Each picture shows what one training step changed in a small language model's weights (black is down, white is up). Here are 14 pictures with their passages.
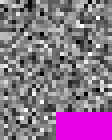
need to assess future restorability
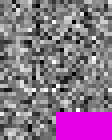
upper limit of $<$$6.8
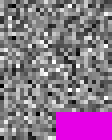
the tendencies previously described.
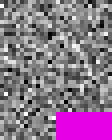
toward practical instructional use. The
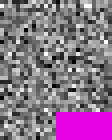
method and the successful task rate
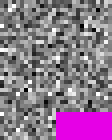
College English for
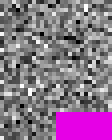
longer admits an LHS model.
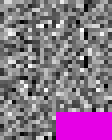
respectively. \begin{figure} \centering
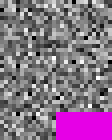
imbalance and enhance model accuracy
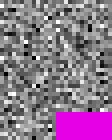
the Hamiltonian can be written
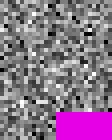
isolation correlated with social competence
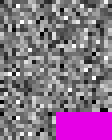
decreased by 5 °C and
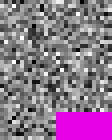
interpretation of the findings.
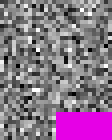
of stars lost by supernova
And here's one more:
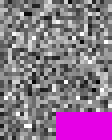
Centres, depending on the specific structure of
